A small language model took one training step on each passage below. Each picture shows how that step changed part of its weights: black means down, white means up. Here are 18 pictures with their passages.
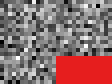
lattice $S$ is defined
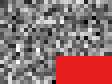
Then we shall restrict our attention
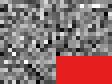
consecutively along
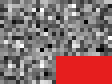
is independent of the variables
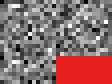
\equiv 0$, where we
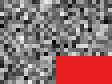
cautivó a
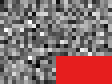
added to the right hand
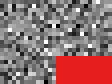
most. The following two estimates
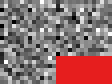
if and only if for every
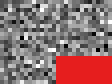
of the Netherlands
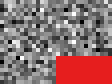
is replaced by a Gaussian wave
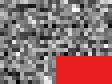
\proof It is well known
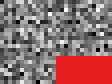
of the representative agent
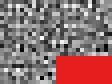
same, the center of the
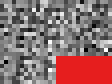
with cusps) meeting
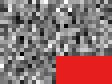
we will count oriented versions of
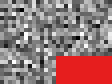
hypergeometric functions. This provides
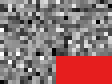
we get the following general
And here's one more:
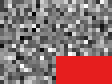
to first consider graphs that do
